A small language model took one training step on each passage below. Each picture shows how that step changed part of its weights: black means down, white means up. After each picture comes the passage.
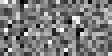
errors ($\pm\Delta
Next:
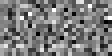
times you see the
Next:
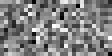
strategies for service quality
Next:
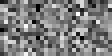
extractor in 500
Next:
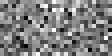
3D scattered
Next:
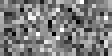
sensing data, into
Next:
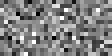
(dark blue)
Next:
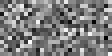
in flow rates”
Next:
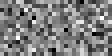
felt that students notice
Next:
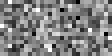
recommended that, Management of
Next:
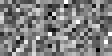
woman, she
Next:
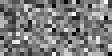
attempts to improve
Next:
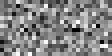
* A concise formulation
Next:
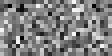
exhaustion was
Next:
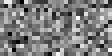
abusers may use
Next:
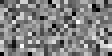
1 As a representative case
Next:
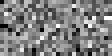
Challenges New
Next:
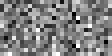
held water for only about
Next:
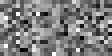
AVE and
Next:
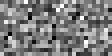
Design* 85
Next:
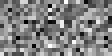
as the physical environment within
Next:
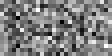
initiated by the well
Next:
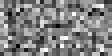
free OH only at
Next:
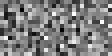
space, dedicated to promoting
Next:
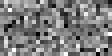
input vector x is used
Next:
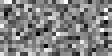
quality of the outcomes
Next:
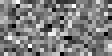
have been numerous approaches proposed
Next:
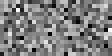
means that the more people
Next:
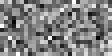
determined by many factors,
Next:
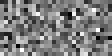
tries to impose
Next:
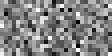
polymerization of the
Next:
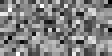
position of related entities and
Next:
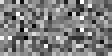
CE RO I.
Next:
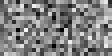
procedures will help to attain
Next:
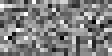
and exit surfaces of
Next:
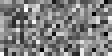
enables direct identification of
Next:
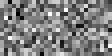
Secure Chain of
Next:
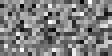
of the hyperternary
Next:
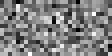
A, Dubey
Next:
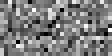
to retrieve the
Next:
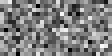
only a minor effect on
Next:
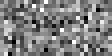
simmer phase comes
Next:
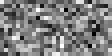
extend the service life
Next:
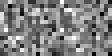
possible surface tension
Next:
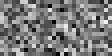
the displacement of the
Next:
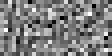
to evaluate the accuracy of
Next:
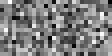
alternative to Portland
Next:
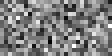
in areas in which climate
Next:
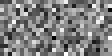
recognize and encourage
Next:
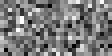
people and those who had
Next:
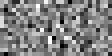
noise bandwidth of 200
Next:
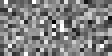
as IoT and
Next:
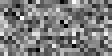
different network segments and
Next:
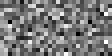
Positive Results with
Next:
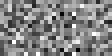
that human MSCs
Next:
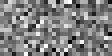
and lead on education -
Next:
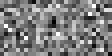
been derived so far for
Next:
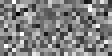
gestational age
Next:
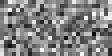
none"> a. Report
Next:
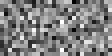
orientation and finger
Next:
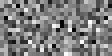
are as follows: -
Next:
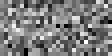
in Calabar were
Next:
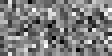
to forward data from cell
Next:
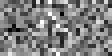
reporting quality of deposit
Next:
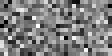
T were intubated
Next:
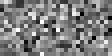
and phosphorous also had
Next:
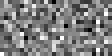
with animals or humans'
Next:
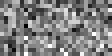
self-determination and
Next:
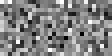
approach to the clinical
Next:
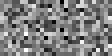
the number of weights
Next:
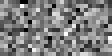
undesired set of
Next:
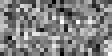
smaller peaks such as
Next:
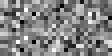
DE LA
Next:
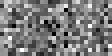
is shown that all the
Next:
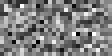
Ghrita etc
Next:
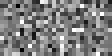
labour contract at
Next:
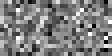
be paid to the
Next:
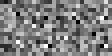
achievements. Group
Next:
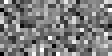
Z) For each
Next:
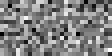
of 128 patients were
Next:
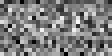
dialog panel and other
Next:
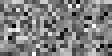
was witnessed
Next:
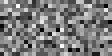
the classes *Beaches
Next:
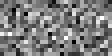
which is fundament of
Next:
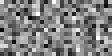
me - Yes,
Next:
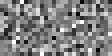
controller, we simulate
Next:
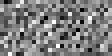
and externals With
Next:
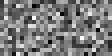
neurologic or
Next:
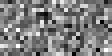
is $$\forall
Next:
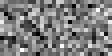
chemical treatment using at least
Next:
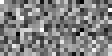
10 morphotypes).
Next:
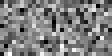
depressive disorders described in
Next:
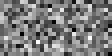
the development of a
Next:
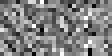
previous control strategy as an
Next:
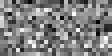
rise to worsening
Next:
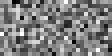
should have quantitative indicators in
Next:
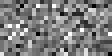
religious coping in
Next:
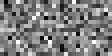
There are many stakeholders
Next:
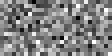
in Section 4. In
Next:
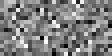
VSWR less than
